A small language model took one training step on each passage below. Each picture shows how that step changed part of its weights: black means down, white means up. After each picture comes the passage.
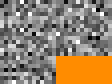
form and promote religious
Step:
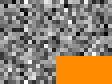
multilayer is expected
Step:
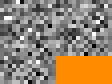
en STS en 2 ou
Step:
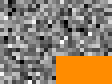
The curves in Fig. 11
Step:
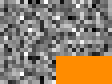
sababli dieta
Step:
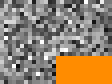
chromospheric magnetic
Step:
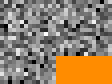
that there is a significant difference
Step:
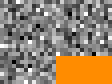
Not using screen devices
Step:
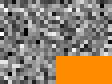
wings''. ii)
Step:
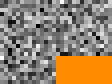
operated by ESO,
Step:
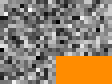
AI Pred}}\\
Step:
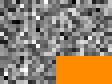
são espaços
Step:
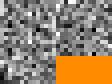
mos bo‘lishi
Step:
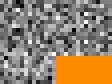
Ciro Meneses
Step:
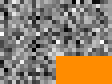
nasal voice. The
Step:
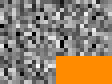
and coping strategies, both
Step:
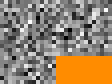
reactions. In case in
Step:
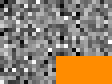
1 and 2. The second
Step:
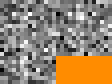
Nun gehört
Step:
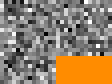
more than 100 years because of
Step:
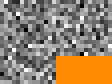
та розробляти
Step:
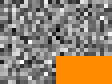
the Eulerian
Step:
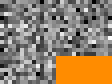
understanding and appreciation
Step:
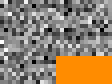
The reflectance of the dust
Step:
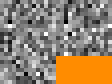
V. Jacques,
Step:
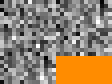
the loss of strength of the
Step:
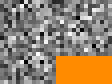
we allow both similarity
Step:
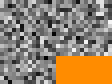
transfer from the deuteron
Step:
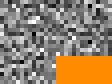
on managing ideological
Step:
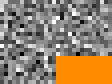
с задачами
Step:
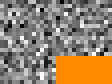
significant impact of stealth
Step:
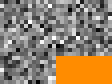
be inferred from the activity
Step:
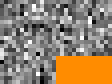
experiment, $1 \leq
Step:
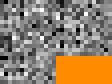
and $z\sim
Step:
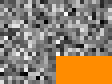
to battery states and
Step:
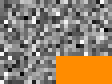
time domain represents the charge
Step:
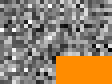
be instrumental in analysing
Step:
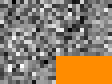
systematics. In particular
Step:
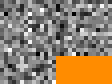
lies» (in the
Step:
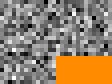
become more regular as a result
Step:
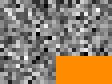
Spiritual &
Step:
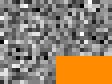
pueden ser configuradas
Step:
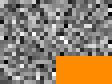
stages. Test results show that
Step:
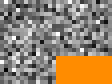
v diskursakh o
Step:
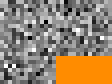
The area under investigation is
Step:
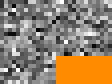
cruises M40 leg
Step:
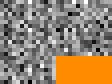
of FMDV by
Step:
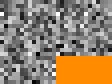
and the variables speed,
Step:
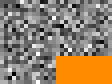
that causes or is likely
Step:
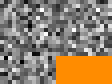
*It was too late
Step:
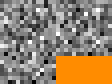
Now the central quantity
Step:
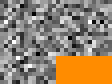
cross sections themselves, where
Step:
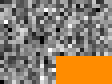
only for the development of
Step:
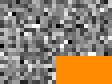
set to those used in
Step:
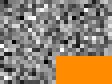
we feed the two types of
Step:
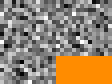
membrane shape,
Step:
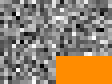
при начале
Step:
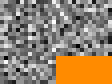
на открытом
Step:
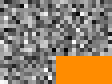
lattice. \item The study
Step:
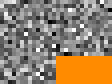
tabiiy muhitga
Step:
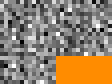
решений путем
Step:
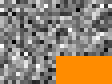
as an X-ray
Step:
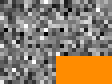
The second specimen
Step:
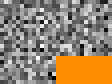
Fermi gas with unequal
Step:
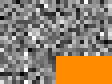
the squeezed states
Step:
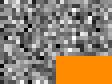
solutions to this problem by
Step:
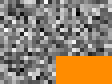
quantities lead to a large distribution
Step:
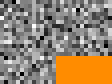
a lookup while still processing
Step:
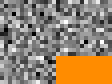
as display objects and the
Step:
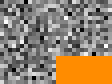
this study, along with the
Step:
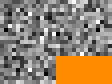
Pedro Ronchi
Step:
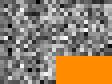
do CEDEC.
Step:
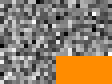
excellent energy resolution of
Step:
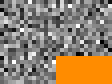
the left (right)
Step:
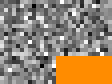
consenso, com
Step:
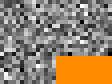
corresponding to the system main quantum
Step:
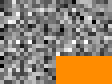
vector and thus the way in
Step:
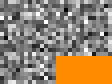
University, Shanghai
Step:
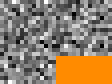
particle astrophysics
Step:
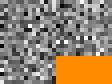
gapped phase exists
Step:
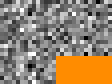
Scheme (SDS)
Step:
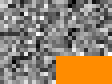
concluyen que las
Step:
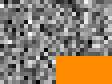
are considered to be the natural
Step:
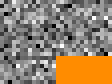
Least Squares
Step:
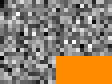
first and second time the
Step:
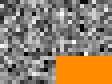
$-1$). This might be
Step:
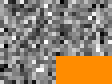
presents data of the four last
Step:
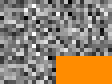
than the magnetic fluid
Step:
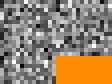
n the cardinality
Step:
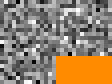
sua extrema relevância,
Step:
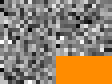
the space-time background,
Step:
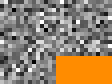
Quantum Optics and
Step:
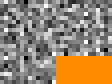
Eng avvalo,
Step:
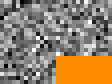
computational efficiency, only 90mm
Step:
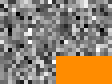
sharp drop of
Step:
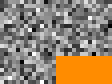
DTC phase, the system
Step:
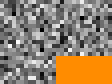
after the production time never
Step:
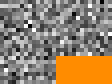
analisa beban kerja
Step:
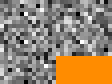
mass ratios $\epsilon$
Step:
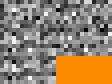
active microbial communities
